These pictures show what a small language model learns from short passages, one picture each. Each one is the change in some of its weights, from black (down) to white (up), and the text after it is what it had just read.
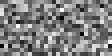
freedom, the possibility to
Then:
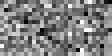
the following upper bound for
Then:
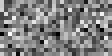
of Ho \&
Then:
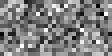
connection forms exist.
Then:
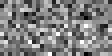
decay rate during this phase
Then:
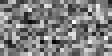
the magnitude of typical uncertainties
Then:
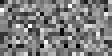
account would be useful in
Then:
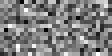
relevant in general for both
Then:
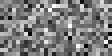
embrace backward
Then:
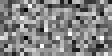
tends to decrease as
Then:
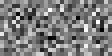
. \] It follows that
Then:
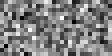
response to the formation of
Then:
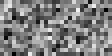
and approaches [9].
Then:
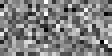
side vanishes due to
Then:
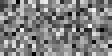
subgroup $G$ of
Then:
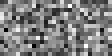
could be easily prepared in
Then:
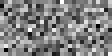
protocol which permits communication
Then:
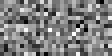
for the moment assume we
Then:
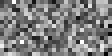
order of parameters is not
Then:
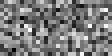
tolerance and
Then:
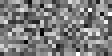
variations arise from electron
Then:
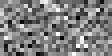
this wave condition, the
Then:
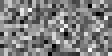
and (\ref{equation
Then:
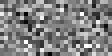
we will recover the three
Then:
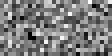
affected the Indian literature
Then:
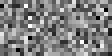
bottom, there is an
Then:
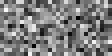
to a lack of experimental
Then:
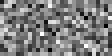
by Bekenstein
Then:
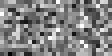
we could replace this
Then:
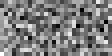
rule. When we use
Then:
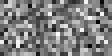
differentiation operator. These
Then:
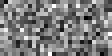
efficacy followed by
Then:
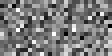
one-dimensional lattice with
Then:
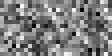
instrumentos de
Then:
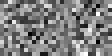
the influence of concentration also
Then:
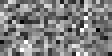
the orientation does not affect
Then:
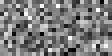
marked tile.
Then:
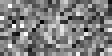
of excisable
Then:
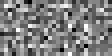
beta function. We
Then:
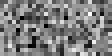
social environment in society.
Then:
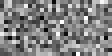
at p. Moreover,
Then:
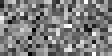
diagram of graded vector
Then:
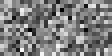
and future research from
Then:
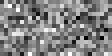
inequality from [8],
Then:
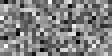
mean curvature of the geodesic
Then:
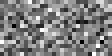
this step can now be
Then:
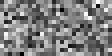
of this thesis.
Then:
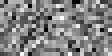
lattices and the category
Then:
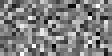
considered two specifications of
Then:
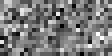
and difference. The main
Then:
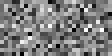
The constant conductance
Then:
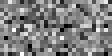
to deposit their
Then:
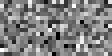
spatial lag coefficient.
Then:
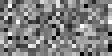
$\sigma \in
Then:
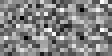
frequent over the next
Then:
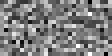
the MDCK cell
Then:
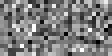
homogeneous generating set for
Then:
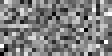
and defining \be
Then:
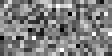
an oxime.
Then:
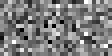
conduct face detection,
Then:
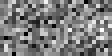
space curves which were
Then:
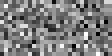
able to separate the decision
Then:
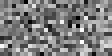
stars are not very different
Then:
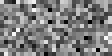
on $S$
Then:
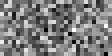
system. In molecular
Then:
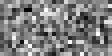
management is of particular importance
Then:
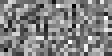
water supply pump power
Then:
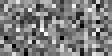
To illustrate the issue
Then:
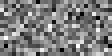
through the objects' static
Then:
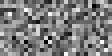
introduced can be explored.
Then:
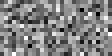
the MCO implementation
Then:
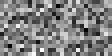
defined as a map from
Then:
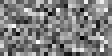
- for example, the
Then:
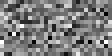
the ones considered here,
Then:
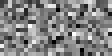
describe quantitatively the
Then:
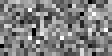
To investigate the expression of
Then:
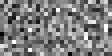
Reynolds number,
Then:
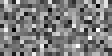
sufficiently large $n$,
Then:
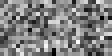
AI system that is
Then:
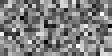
set of extreme points need
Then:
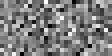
energies between the two
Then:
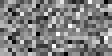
I$. Points of
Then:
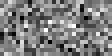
solutions. Moreover, the
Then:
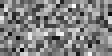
technique showed an inhibition
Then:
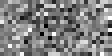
access services that are
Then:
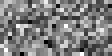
recursive functions, they
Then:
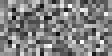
neural responses can be
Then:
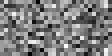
symmetric junction as
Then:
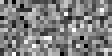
parameter(s). The
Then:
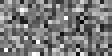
and available to assist
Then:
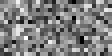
approaches, activities,
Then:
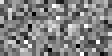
\bd {\partial}
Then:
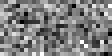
the proof is the same
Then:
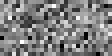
still contains the variable
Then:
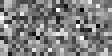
of sign, from
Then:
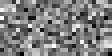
simple paths that are
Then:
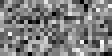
award is executed
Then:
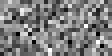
and highest strain contrast across
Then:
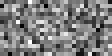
comprehensive knowledge in this field
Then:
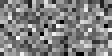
bulk tissue being
